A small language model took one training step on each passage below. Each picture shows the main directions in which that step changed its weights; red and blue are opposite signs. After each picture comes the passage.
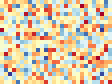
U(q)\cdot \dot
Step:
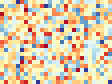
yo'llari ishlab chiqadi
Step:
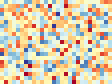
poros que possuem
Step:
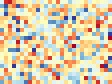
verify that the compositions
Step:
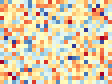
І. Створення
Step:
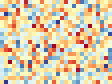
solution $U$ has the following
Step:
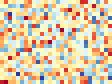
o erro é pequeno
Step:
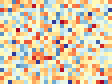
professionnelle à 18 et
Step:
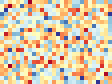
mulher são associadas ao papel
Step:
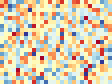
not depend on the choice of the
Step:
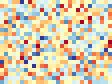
Ecran + Boutons
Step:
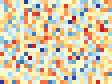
qiymat berilmak
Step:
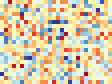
economy, the demand for
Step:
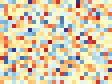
observed for one adult. The
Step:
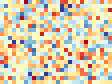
a la criminología un
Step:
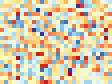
3. Akhutina
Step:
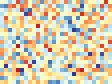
obra que pode ajudar a
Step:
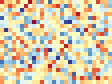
\tilde U\to H$,
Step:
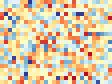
v \) such that \(
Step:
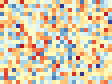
să lanseze
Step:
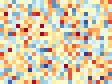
yoki mustaqil davlatlar
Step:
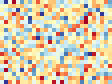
INdAM GNCS
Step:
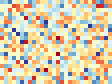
\begin{proof} The proof
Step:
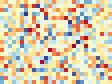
não pode ser maior do que v
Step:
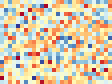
d'experts et
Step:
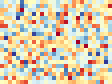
el impacto de la IA
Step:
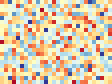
and $\frac{\ppp
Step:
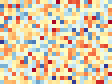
of women. Despite
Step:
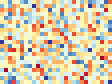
the particles are rigid and
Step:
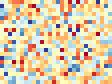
современные средства и
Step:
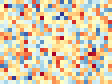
As normas de gênero
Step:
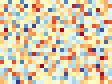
writing, the latter was
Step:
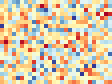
про трансформації
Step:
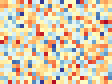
overvintrer i
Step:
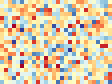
Ramseyan view
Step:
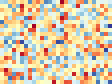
$X$. Here, and from
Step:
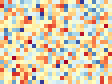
no caminho. O
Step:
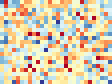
obtained in [1] for those
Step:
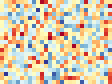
$N=0$ holds
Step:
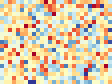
the case of space-time
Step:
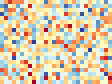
gives a injective homomorphism from the
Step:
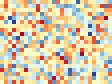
\end{prop} \n
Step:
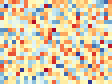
the union of all the sets
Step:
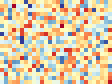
Economical innovative basis
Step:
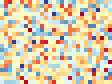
Thus by $\gamma_i
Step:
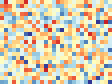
hold: \begin{enumerate}
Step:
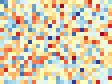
yig'ilgan makon sifatida
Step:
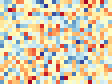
(top), interior-loop
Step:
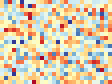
Fig. 8. Conway's
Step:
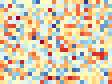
$a=1$ and suppose
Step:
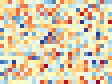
operator sertifikati asosida faoliyat
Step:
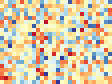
bozulma hali
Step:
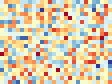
água “ótima”
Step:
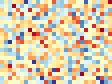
energiyani tarifi
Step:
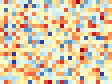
Jinoyatchilik va
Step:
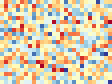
daya manusia atau
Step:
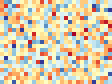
agree on the generators. This
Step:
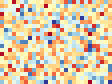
los menos numerosos
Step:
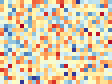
errors of VMs and
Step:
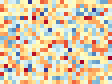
given by the celebrated
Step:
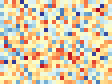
asoslaridan biri sifatida
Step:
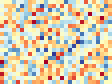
этиш чоғида
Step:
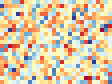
gives a characterization of projectively
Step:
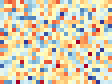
yang ditimpa musibah
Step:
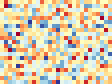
zeros in a null vector
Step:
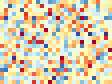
su metabolismo,
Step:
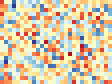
em execução logística,
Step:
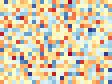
can also facilitate
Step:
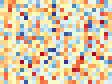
Weyl group $W$ on
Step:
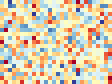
is recurrent with respect to the
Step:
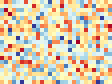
Abstracts. This article
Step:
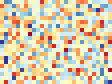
with a coarse mesh in the
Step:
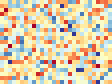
impede generalizações. Além
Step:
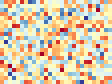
n^+))^q$. From Proposition
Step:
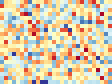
and \vskip.1cm
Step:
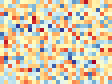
colour. A dictionary
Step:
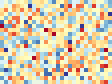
that for a special $m$
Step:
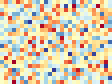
well-defined real vector fields over
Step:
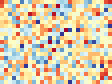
the period. Crossover
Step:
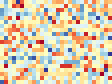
de control Resultados y
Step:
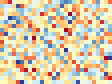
is a straightforward consequence of the fact
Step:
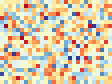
va ushbu asarni
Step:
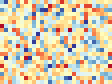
данных, повышалась
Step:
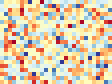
$L = A \cup
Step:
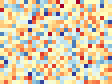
care îl consideră
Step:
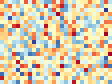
in the spirit of
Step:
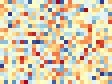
do teste e invistam
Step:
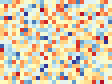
Derazasi ochiq
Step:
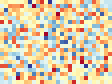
compreensão de que o objetivo
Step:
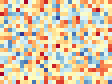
haqidagi zamonaviy
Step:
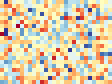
a design, isto é,
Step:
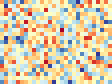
Jones, D. T.
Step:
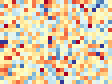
the graph surface of an initial approximation
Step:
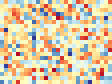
is bounded below away from
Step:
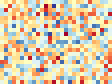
that we may take $k$
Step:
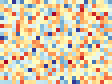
de las losas. La
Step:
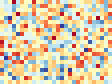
where $\lambda>0$. For
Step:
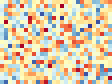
labeled oriented trees
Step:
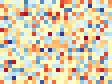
será imposta sem ser
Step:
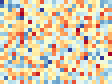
$v'$ after some number of
